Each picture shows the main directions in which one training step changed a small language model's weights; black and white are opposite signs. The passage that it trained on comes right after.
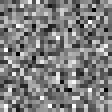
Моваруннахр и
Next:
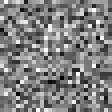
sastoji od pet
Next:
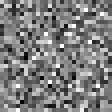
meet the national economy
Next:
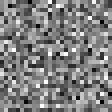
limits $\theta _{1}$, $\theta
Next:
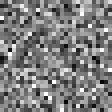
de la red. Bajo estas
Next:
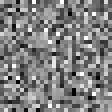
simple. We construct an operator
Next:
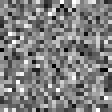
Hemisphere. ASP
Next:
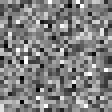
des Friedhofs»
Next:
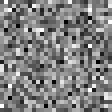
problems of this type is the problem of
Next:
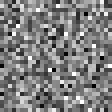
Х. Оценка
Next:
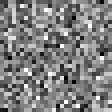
the study is a comparative
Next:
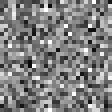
the number of sources lying close
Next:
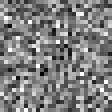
sheaf associated to a
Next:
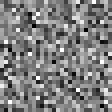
three-space is as follows: for any
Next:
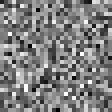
to extend the notions of
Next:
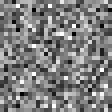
of the spin bundles
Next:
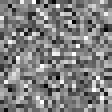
9 3. Valutazione e
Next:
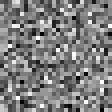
jihatdan to'g'ri
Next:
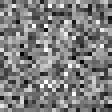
In this section, we give a proof of
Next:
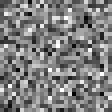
each $B_{n,k}$ is
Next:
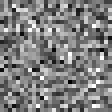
other cases are treated in the same
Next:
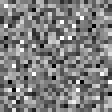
design measure is the uniform
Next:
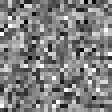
points permet de mesurer
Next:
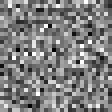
Очень важно
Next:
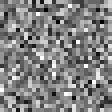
Multiplicity and stability of
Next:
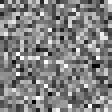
суспільних благ.
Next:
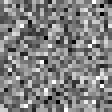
bo'lmish milliy
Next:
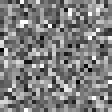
a sequence of finite measured
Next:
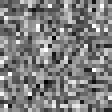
strict; for instance, the
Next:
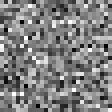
tayoqning ikki uchi
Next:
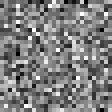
Schr\"{o}der assumes
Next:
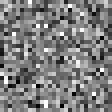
square of a complex polynomial function
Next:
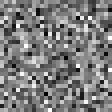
mehnat faoliyati,
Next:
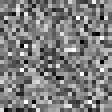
\] Thus we have \[
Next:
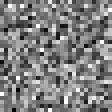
os profissionais nelas
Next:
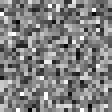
all $t>0$. Hence,
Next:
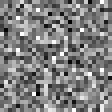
is always one orbit that
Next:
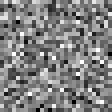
nașterii lui
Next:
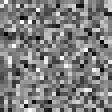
is the same as the Conley index
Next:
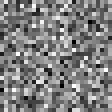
\end{eqnarray*} based on the fact
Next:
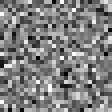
plane are almost surely
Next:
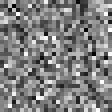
yang tersedia secara
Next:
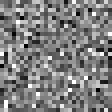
regarded as foundations of two
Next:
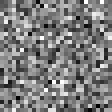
lapangan 6. Melihat
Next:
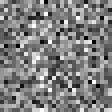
\bigsqcup_{i \in I}
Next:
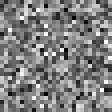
reforçar a fundamentação
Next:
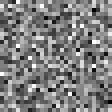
Paludicultuur kan
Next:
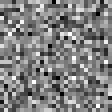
Г.А.) приказу
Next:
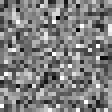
the invariant orbit. \par
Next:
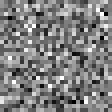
where $c_4>0$ is a
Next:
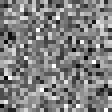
a contradiction. Thus there
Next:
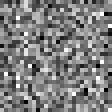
einer Gruppe von
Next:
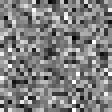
chronological calculus
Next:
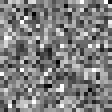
\newblock What shape
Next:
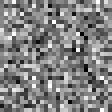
metric for $X^*$ invariant under
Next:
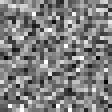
non-constant geodesic
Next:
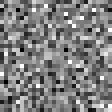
policies for women's
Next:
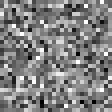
weak equivalences are defined pointwise.
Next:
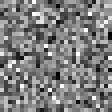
plan, vaccinating
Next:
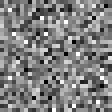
yaqin yillardan
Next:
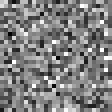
EH, BH, GH,
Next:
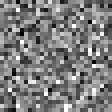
[1]Partially supported
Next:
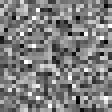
ishlab chiqilgan
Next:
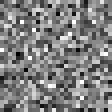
equal to $\log d_s$.
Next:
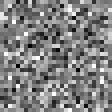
beginnen, sich für die
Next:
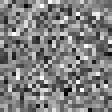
en el caos de la pura
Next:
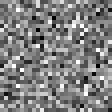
Ushbu integratsiya
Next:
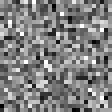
del hogar, mientras el
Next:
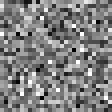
onto the 3-element
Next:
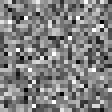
WAR **Черкашина
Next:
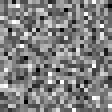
процесуальні виміри
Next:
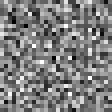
interval arithmetic.
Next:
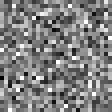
Zhang (2014) by using the
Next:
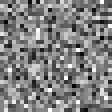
i mira. Ključni
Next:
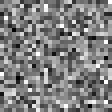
of direct images (see
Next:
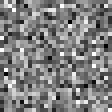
by deriving the equations given by the
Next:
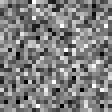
oshirish maktabgacha
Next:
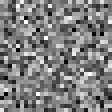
or a poor prognosis?
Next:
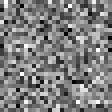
a hypersphere of radius
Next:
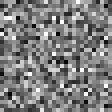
de voorkeur aan de
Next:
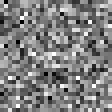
yüzey aşınmaları
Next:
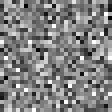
Moreover, under the assumption
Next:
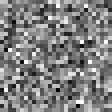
Studies in Economics
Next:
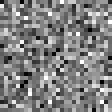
six examples, the
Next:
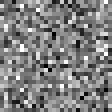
Гриньків А.
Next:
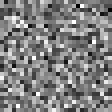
جامعه را
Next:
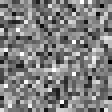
if $L_c(\del M)
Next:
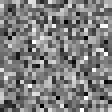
variable $X_j$ for each of
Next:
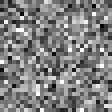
„Timotheus” din
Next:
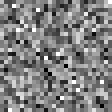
can be trained by incrementing the
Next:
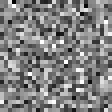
Therefore, it is injective (and
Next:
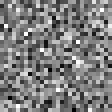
Ushbu aktivlar
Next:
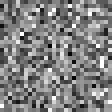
axis. We considered only two
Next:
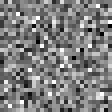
asosini mustaqil fan
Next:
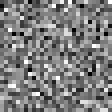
gran parte de la producción
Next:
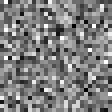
previously presented results.
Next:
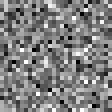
is associated to a dedicated
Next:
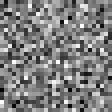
risco mínimo e a
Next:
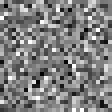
\nonumber \end{equation} for some
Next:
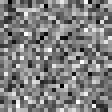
zeta values, and derivatives
